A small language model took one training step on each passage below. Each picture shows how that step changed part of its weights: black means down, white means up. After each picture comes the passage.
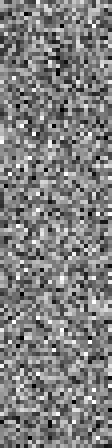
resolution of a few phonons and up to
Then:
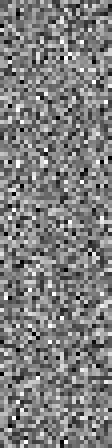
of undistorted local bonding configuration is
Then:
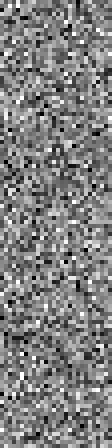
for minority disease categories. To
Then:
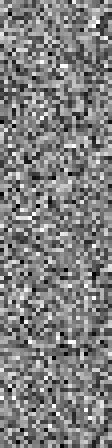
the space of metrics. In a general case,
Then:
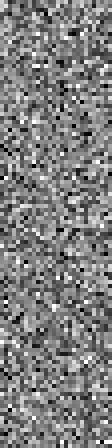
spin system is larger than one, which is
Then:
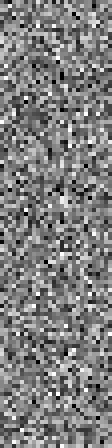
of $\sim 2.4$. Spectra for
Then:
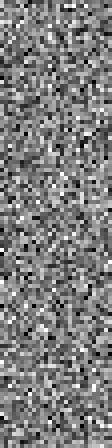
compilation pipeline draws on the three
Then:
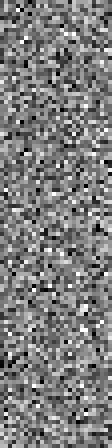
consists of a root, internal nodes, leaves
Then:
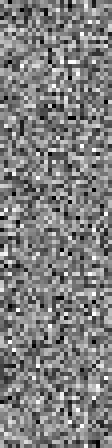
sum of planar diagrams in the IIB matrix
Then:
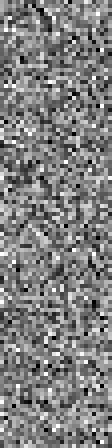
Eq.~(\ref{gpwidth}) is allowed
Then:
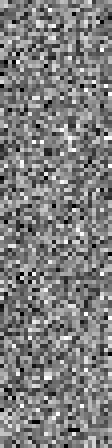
defined as $S_a\equiv
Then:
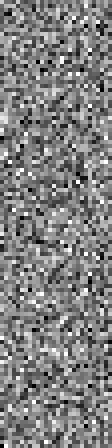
penalty for $ws$ and
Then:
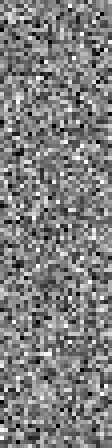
to doubt his own theory (Persson
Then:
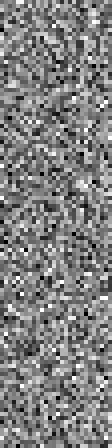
$n_{\mathrm{lens}}$ are its
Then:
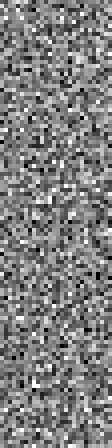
server's computing resource allocation,
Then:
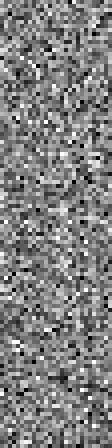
the periodic and quasilinear pieces were chosen
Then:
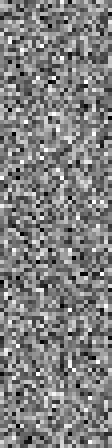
comprise both a discrete and a continuous band.
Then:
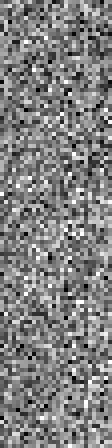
zeroth order term is: \bea
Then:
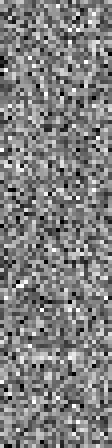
time, $T_2$, of the
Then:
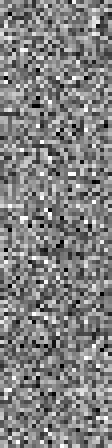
the center of the Earth,
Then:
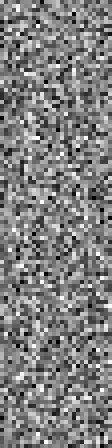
Nebraska Center for Materials and
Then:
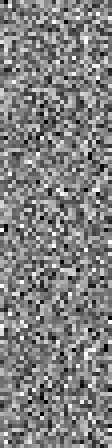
fG, the EGMF coherence length=
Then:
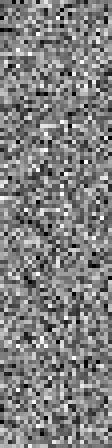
me... 2. The tree T is
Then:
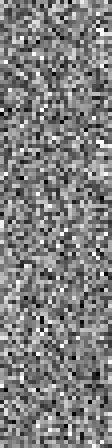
inequality, Variable screening,
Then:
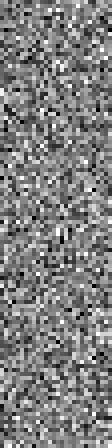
digit recognition as a task-specific
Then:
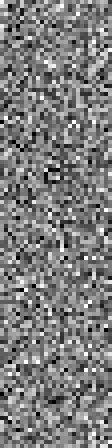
values, measurements contain noise, and a newly
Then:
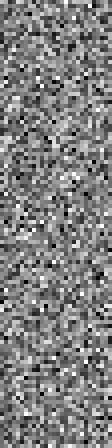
``GPDs" on one side, and
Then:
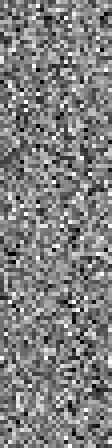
virtual main memory should be limited and carefully
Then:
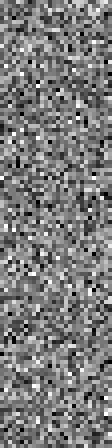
bias in LLM recommendations?
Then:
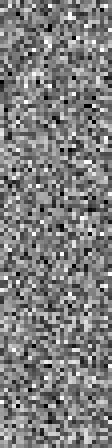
\bibitem{LPS} W. C.
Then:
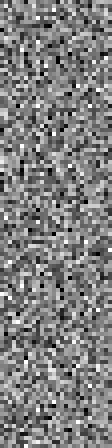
lifecycle and general product development
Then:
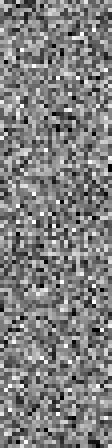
with a neighbour node is fitter than without
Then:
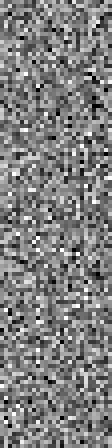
the fitted power-law functions convolved with
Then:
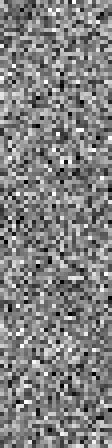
are perfectly consistent with zero lag.
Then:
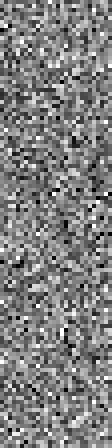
language of quantum physics describing probability, but may also
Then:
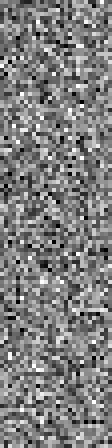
task need to be identified. There cannot be only
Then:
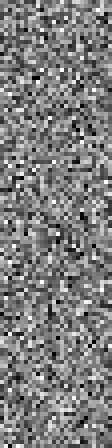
flexibly adjusted within a one-dimensional
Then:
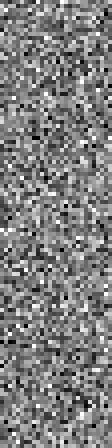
suggested that a sizeable amount of interactions between particles
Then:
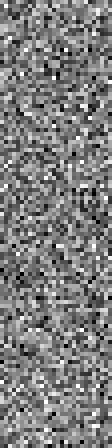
trajectory is deflected and the electrons with a velocity
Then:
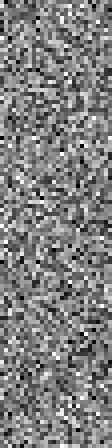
for Astrophysics \& Supercomputing,
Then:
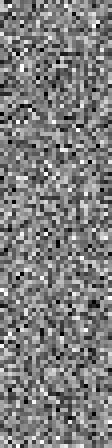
of the fields as a function of position (the
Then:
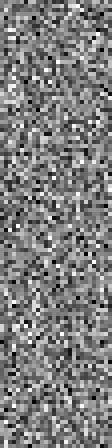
CMB sky. This source of information should not
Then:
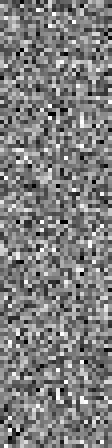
which is similar between the two sets. While both
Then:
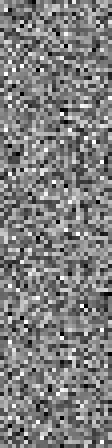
in all three cases. While all six plots exhibit
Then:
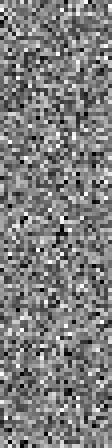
be very useful for the purpose here developed.
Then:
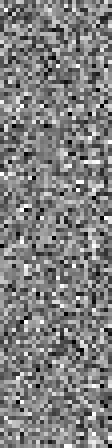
is the ground state, that we assume has a
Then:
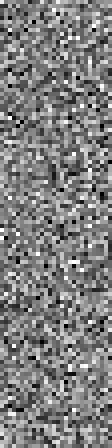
lines show $A\simeq 2$ (lower
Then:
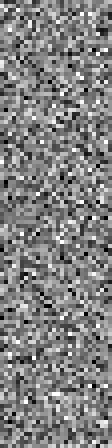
(SSA) and a variable harmonic product spectrum
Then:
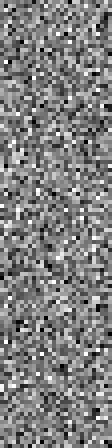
by the Particle Data Group, the
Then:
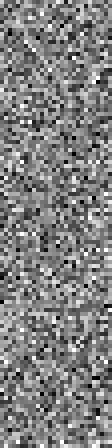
the permutation excess entropy is equal to the
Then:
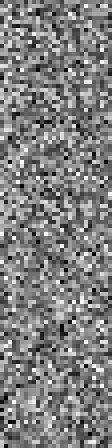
\ee But if $R'=0$ then
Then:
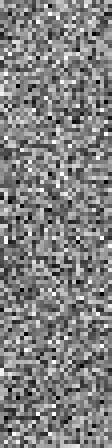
a list of follow-on behaviors are
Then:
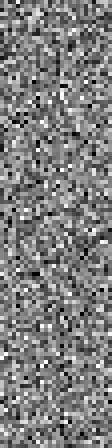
"Chat History" section.
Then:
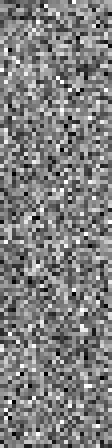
to solve a TSP instance induced by
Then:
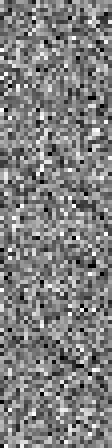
compared the $\Re<0.1$ composite
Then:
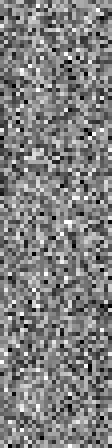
realistic field conditions has remained limited. This study
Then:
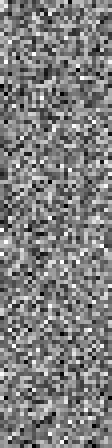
spin in the other well. In addition, the
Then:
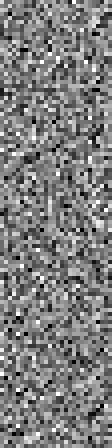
the membrane elasticity and the strength
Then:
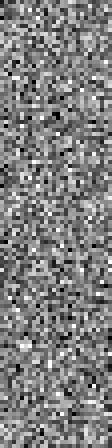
{J.}~\bibnamefont {Sauer}},\
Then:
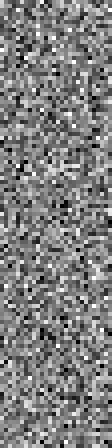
hand side and, using the property of the
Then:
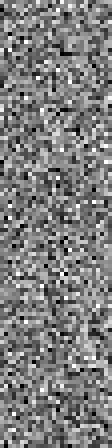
i.e.} to a mode with a fixed
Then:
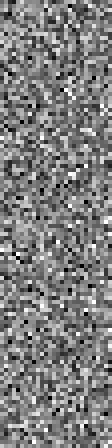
{\sc kkmc} event generator
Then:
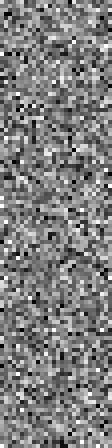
both dipoles as $\Theta$ and
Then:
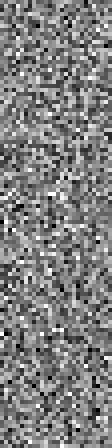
method for the cross-domain learning.
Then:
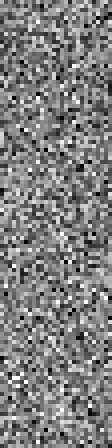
but the upward motion of plasma dilutes
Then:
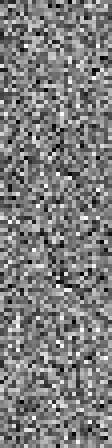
The error mechanisms considered are (top left)
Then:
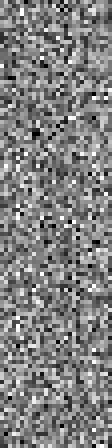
\\ Assuming hermiticity of the
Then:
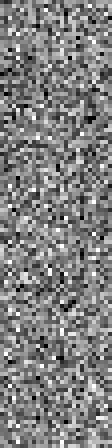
represents the average score attributed to the analyzed sample
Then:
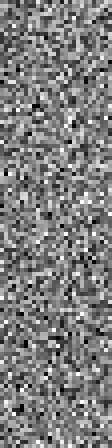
originate from a weak mistracking effect
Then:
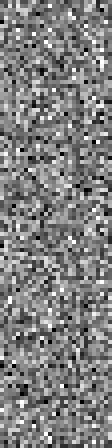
\end{equation} Disregarding the velocity
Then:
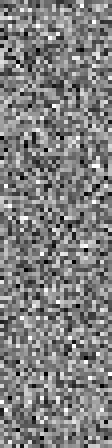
grows with the QLoRA ranks,
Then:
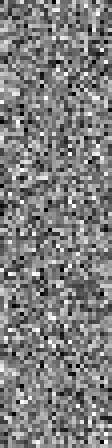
expansion velocity $v_{exp} > c$.
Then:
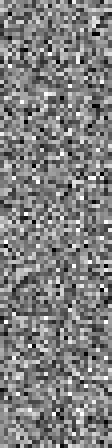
the twin weak gauge bosons, which makes
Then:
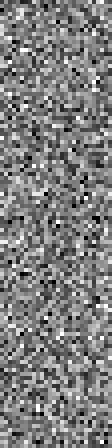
of the condensational potential from the velocity-independent
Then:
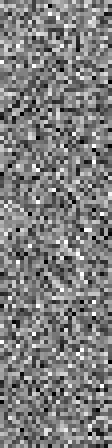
a positive integer. If: (1) the
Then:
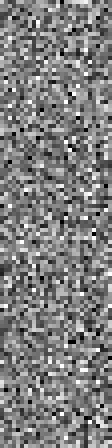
range of internuclear separations and energies,
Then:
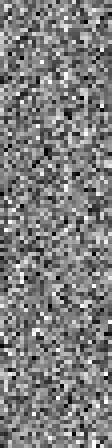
the representative set \[ t=1,\quad
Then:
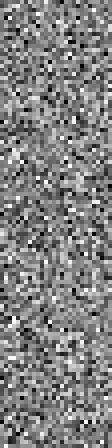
two users is small). We also use the term
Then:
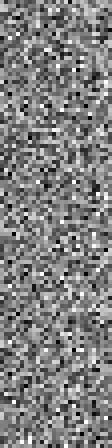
phenomena and also of the base of the
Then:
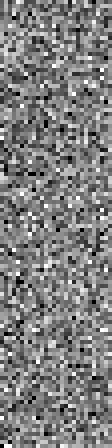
matrix $A$, where $A_{ij}
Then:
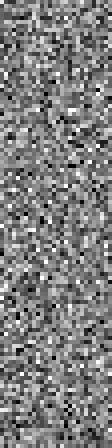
consistently positive (often between $1$
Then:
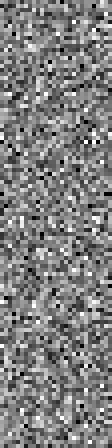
two opposite \textit{k}-vectors that
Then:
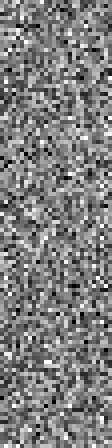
this work we analyse MW analogues identified in
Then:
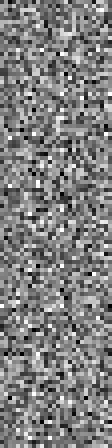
Therefore, Diffie-Hellman key exchange
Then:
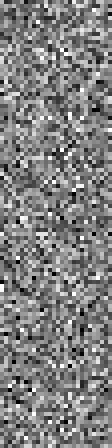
only reflect the TNG50 simulation and are
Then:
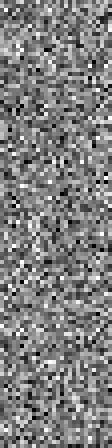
is unknown. This communication determines the effective measurement height
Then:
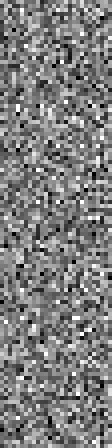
recent papers \cite{39, 40}, developed
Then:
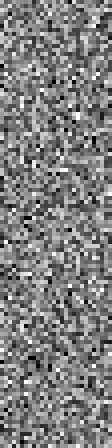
the Bell basis leads to the lowest efficiency of
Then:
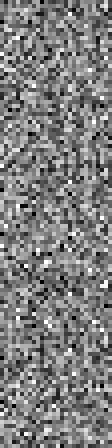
\right. \nonumber\\&& \left.
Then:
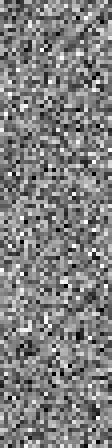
and signatures of the GG are present in
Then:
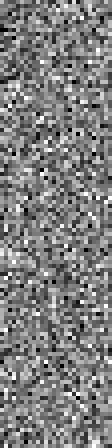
we can estimate the generation linewidth from
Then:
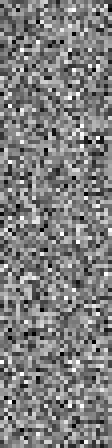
Certified by Bell's Theorem''.
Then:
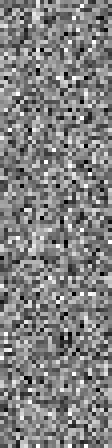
highest S/N, and (2) it
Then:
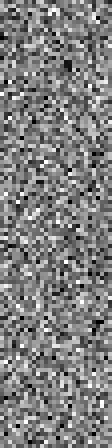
analysis of the mean field model discussed in this paper
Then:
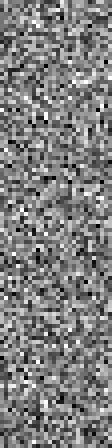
German public discourse. With about 13
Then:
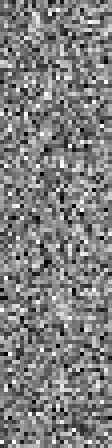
second to $\sigma = +1$. We see
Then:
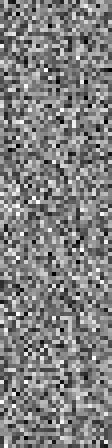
GST. While further studies with better time resolution
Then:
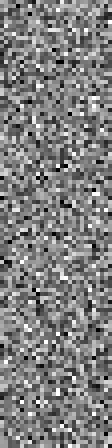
since the Hamiltonian has several adiabatic eigenstates which belong
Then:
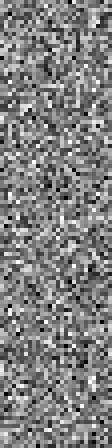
the values at the paired points of all the
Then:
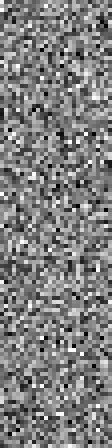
and reuse, both \( k \) and \(
